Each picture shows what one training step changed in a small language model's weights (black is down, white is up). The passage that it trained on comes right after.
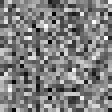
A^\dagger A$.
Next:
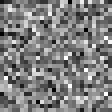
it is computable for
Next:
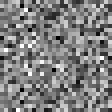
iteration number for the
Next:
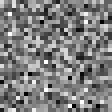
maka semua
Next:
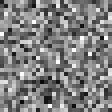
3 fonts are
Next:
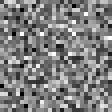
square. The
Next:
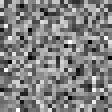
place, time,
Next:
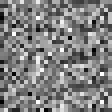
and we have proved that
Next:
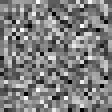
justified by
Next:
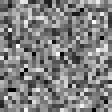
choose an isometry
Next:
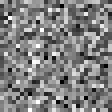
bijection between
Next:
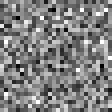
in adolescent
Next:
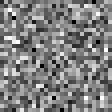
cells in each
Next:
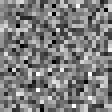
mapping $\psi $
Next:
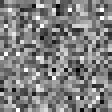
linear orders,
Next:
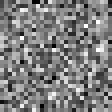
el vacío
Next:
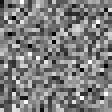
$r$ is of
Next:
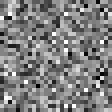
do TEA,
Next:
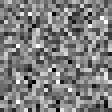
is the homeomorphic
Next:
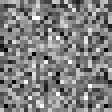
is nonnegative
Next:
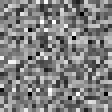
public și în
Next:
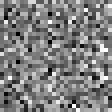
учнів у
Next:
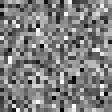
Finally, we present
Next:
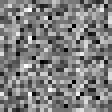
de extensionismo.
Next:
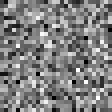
for strong solutions respectively.
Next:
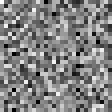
with a weight function.
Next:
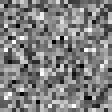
of all surjective
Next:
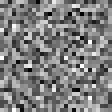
era um dado
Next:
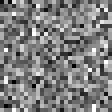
the author has
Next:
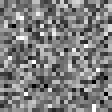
the shortest
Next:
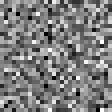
политика –
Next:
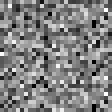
The last term in
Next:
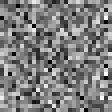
An Econometric
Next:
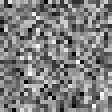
property of $\Xi$,
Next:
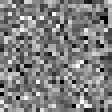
and obliteration
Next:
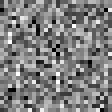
T}$ be an
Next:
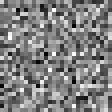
structures} for
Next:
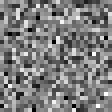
to $b$, which
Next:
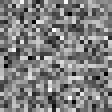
consultas de los
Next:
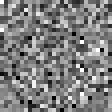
uma metodologia
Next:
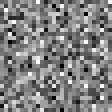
extending binary
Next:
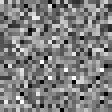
if $t_k
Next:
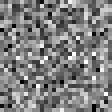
The probability of having
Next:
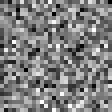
is denoted by
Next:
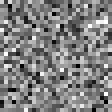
with an isometric
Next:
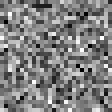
de química
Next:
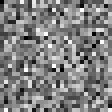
integration time step and
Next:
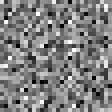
растворов в
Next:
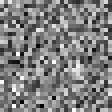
a simple analysis shows that
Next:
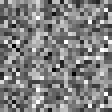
we will just
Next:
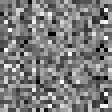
To obtain an upper
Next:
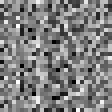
estimate extends,
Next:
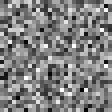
administrativo en
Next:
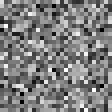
connected open set of the
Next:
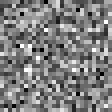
rule: if
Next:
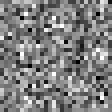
divisorial and if
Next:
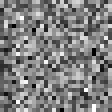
the rate of the product
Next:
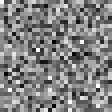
asoslari o'z
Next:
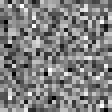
tawar yang
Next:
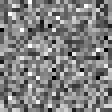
i <j$ are
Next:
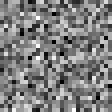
estimate problem and the
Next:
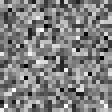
bilinear form by
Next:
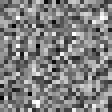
over a field of
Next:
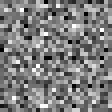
drawn from
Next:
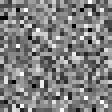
the biological
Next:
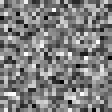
lands on a
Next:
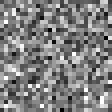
)$ the invariant
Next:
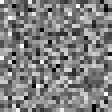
The quantized
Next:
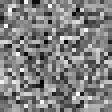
modelo funciona
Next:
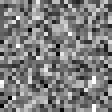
is the second fundamental form
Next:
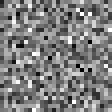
de comunicación
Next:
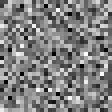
Criativo de
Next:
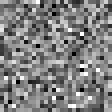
$\bar m \in
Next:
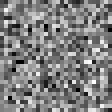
for the optimal graphon
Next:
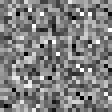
de la comunidad"
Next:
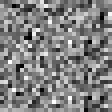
contact between a
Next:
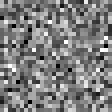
We consider such pairs
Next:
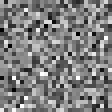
following version of the
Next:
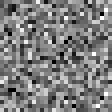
$G$-linear maps
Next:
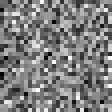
can be explained
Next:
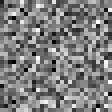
$\gamma$ is
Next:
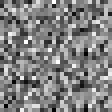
2 Factores
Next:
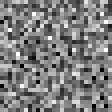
using interpolation and
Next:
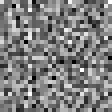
perceba como
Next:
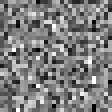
. the numerical probability
